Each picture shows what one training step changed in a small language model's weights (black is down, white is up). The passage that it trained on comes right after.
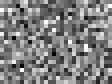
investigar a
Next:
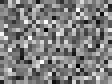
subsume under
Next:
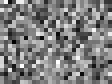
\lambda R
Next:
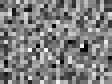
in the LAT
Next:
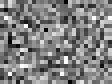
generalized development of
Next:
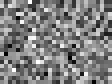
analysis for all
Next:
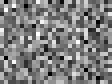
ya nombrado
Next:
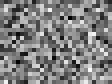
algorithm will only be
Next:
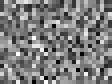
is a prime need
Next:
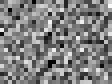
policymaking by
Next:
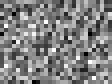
was introduced by
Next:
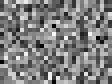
is also consistent with
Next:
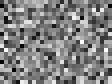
in Li-ion
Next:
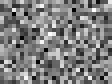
categorized into two
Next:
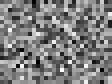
grid of desired
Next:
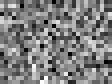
labor inputs and
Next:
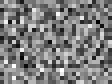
physical processes, it
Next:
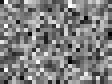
on-line will
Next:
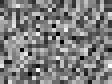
each QD.
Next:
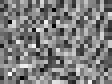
the integration of
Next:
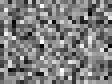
Note also that,
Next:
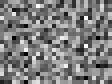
resolve all important
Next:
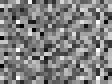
timbul dari
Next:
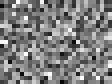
$m$ and
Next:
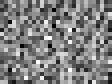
the reconstruction
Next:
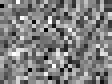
with relatively large
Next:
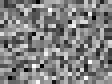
chip 8 compared
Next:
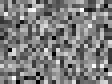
the top of
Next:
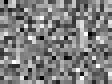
Education is to teach
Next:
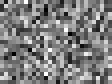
on Teacher
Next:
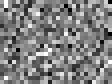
Conditioned to
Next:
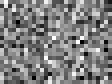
arab tiliga
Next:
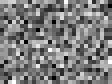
supporting the
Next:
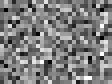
tubes by
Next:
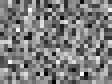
in this study for
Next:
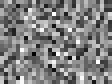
for a constant velocity
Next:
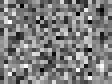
appearance of
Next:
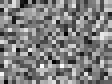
possibility of monitoring and
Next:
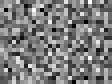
label to every
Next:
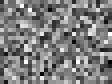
parallel''. On
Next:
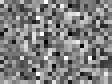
by Carrington
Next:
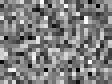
stochastic cooling
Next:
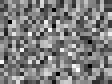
the real network each
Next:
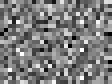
Д е в и
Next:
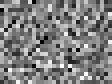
findings on project
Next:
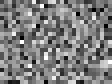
investigation reveals
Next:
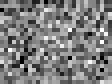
risk management cycle
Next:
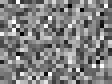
peaks with larger
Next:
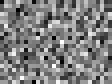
provided the true
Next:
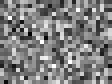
of the video,
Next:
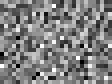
but generally around age
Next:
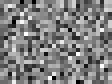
rates. The average
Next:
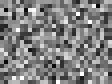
associated to the spatial
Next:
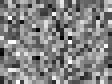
of data of 5
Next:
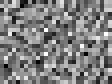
possibility of replacing
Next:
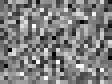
the mucous
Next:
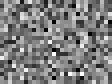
could be easily
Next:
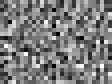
the development of the
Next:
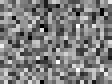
specification does not
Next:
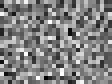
and members across
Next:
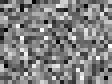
teacher agency and
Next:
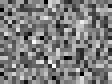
to be able to
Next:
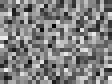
in the 2nd
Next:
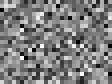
enough to allow several
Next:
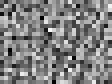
that excessive
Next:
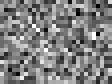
hydrogen peroxide
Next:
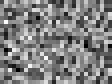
et al.
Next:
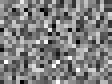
a way to create
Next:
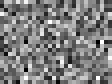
and the parameter
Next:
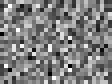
used with finite element
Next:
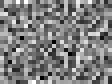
K range) and
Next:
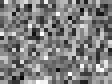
energy is oriented
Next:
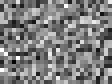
steering and
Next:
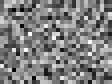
image from each particle
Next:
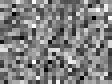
incorporated through the
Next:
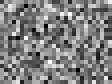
parameters showed significant improvement
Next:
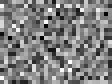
between mouth
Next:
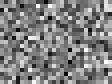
vida laboral de
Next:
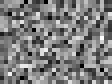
wide range of
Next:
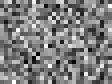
cm for boys
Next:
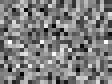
a tecnologia
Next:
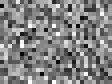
commonly less than
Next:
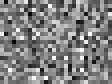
o jogo
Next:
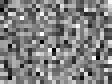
The systolic
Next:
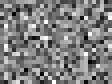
was designed to work
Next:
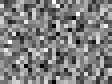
a lo largo
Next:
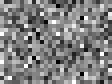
asosiy xususiyati
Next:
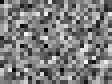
way in terms of
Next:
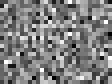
against Russian companies
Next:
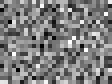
other hand, the
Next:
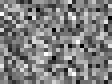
To what extent
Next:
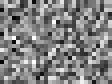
fluctuations described by
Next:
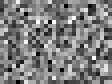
(all considered functions
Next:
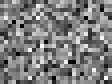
learn about the
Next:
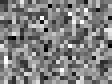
volumes may differ both
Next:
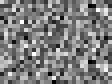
may be considered as
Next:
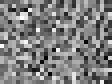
que procuram
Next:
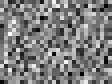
aims to evaluate
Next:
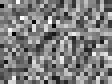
with the opening
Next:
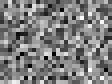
only four of the
